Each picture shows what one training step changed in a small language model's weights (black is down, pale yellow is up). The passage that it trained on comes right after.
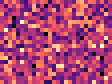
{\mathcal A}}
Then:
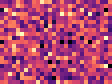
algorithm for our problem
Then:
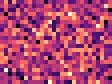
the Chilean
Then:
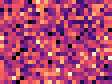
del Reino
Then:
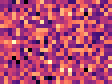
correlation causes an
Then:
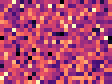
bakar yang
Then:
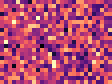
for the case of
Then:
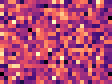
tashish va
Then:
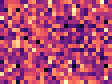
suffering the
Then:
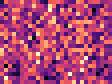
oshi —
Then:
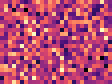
proper boundary condition along
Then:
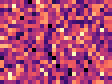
y José
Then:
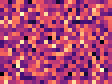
grado de
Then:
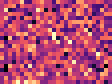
ROS in the
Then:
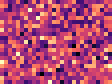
is most clearly
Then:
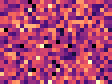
in Ref.
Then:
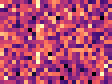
tili va
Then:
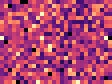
are connected
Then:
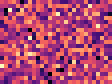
in a large number
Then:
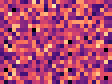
with a larger
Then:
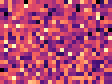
force acting
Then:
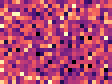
triangular lattice
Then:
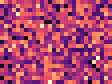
more prominently
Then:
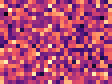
can be independently
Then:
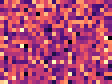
the hadronic
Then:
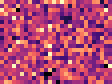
our algorithm solving
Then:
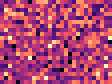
signal. We
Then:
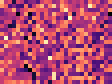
part and n is
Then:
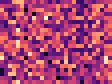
energy consumption
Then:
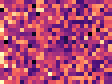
realmente ser um
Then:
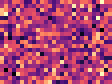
volcada en
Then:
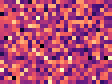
for a time equal
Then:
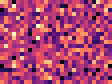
- En la
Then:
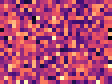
and the values of
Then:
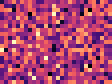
storage has
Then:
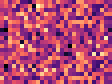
a metallic
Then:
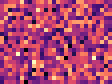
RSU where
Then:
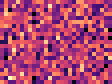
freedom of
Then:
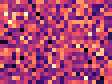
particular, while
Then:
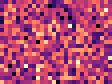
the TEM
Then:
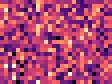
os transformava
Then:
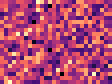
в своем
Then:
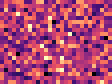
numerical results.
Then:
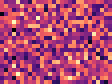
for each event
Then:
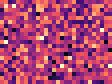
la creciente
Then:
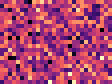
& Graphics*.
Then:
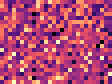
так и
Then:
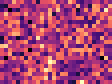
4. Porter
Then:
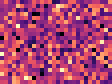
where various spin
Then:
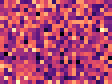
the scattering
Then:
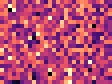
oz seroz
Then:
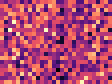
to find relations between
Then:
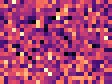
qua non*
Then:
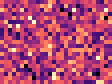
couplings and
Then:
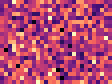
proposed to find a
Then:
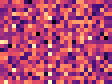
supply, the
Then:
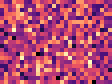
valor de "
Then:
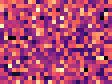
assembly as
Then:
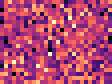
DM cores
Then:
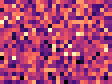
laser and the
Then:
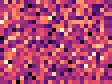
het sociale
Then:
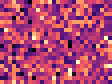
& NLO
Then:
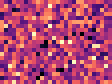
been generated following energy
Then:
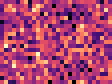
VV1 y
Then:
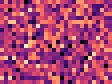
saat ini
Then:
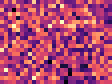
indicated with
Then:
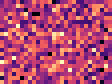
where the first
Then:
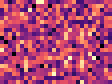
que disputas
